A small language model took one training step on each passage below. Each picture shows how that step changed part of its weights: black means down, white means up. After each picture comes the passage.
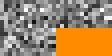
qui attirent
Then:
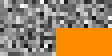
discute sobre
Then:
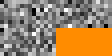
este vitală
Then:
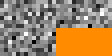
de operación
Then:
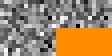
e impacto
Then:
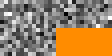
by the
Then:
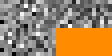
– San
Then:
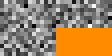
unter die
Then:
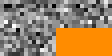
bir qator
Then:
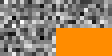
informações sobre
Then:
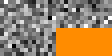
o objetivo
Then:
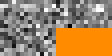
cadre de
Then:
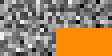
a morte
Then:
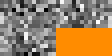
da questão
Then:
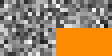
dedicados a
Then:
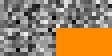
Bu esa
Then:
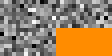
além de
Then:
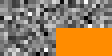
de 1 kg
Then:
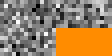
Ped [en
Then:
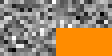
estudiantes de la
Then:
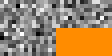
internação, o
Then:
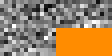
брег и
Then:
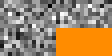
to improve
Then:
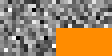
un choc
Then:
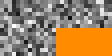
Una postura
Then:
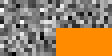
o modelo
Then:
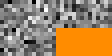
tout ce qui
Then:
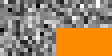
tanto la
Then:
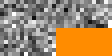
с тем
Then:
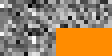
perspectiva de
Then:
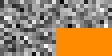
qualité de
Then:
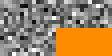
та підходу
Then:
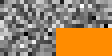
la mort
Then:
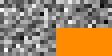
and can be
